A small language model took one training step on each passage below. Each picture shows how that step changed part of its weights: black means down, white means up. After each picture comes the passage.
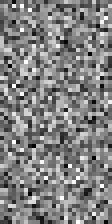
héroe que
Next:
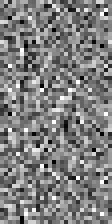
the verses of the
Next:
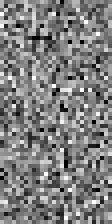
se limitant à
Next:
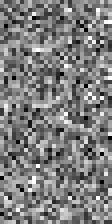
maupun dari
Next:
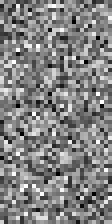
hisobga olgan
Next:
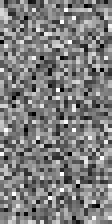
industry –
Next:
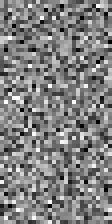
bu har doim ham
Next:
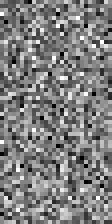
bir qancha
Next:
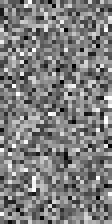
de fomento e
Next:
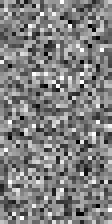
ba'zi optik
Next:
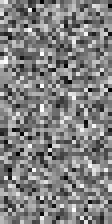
y la identidad.
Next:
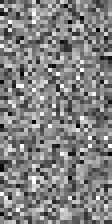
devido à sua
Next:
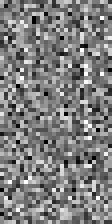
pentru ieșirea
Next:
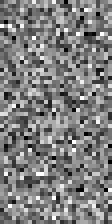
lexique, la
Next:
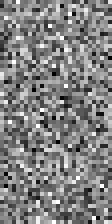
sostiene que
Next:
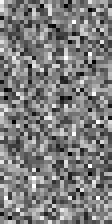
one more
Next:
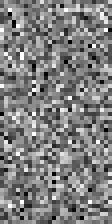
sistemas de tratamiento
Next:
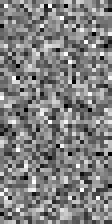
cópias de
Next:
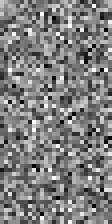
da terzi*, in
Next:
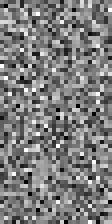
as suspeitas de
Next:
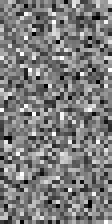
единой программы
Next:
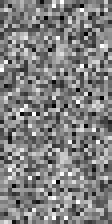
сферы за
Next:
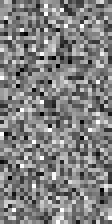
in parallel,
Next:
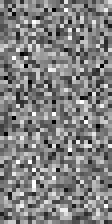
ou baixa
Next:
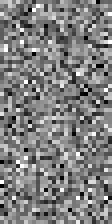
etilganligi bu
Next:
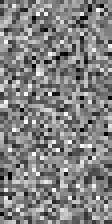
що працює
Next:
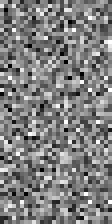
fera à la
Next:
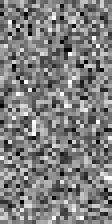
de spread
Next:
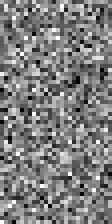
отличается от
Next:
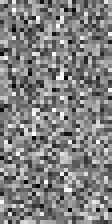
às atividades
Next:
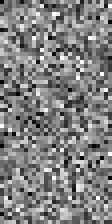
Se ha sugerido
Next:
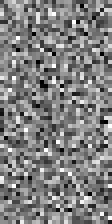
Da aber meine
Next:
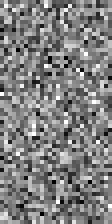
perception of
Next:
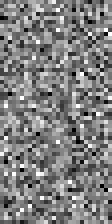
do Estado, e
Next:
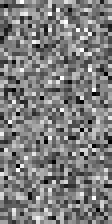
qo’yiladi va
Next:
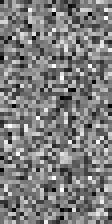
van of in het
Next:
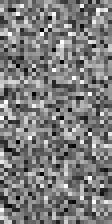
of Technical
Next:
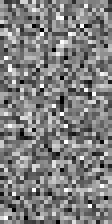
of investigators and
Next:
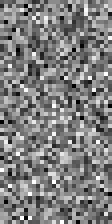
Les cerfs de
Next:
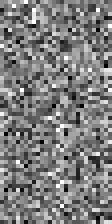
de enseñanza
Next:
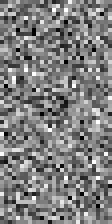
flagel al
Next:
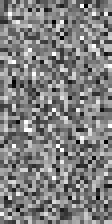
aanzien van
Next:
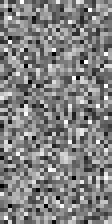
Paiva e
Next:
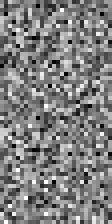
este **auditul
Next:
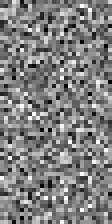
шоли каби
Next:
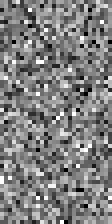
bu çalışmada,
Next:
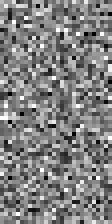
do leite. A
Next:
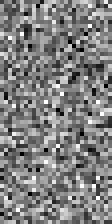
numérisation peut
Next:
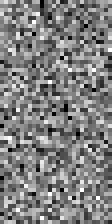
Es el actor
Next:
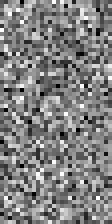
sobrepõe a
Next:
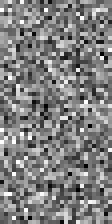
une acceptation
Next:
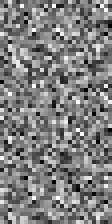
Role of
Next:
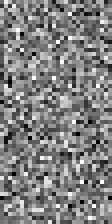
силу в
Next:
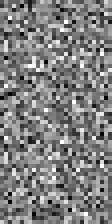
negligenciado ou
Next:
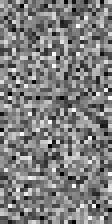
atuação do
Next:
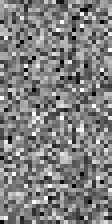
диний; -
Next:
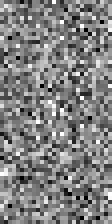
qiladi. -
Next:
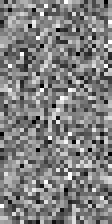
of the period
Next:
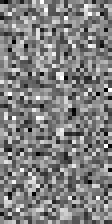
maneira, a
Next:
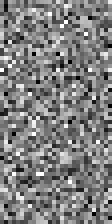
artması, bu
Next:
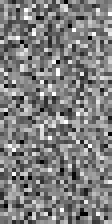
va endogen
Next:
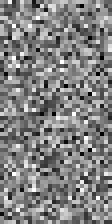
transmitir la
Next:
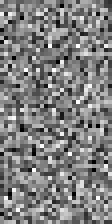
Гласс Д.,
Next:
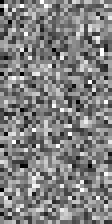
insatisfação e
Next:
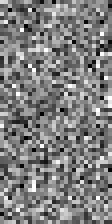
tra la fase
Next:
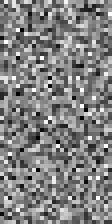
grande partie des
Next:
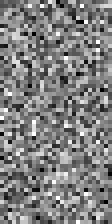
dove la
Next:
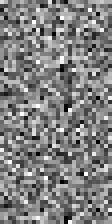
o público participante
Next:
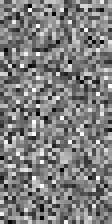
ocupacional de
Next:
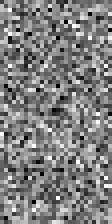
by the wheel
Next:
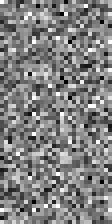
на поверхности
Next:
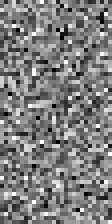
Uso da Força
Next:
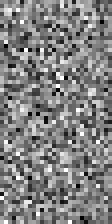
impõe a
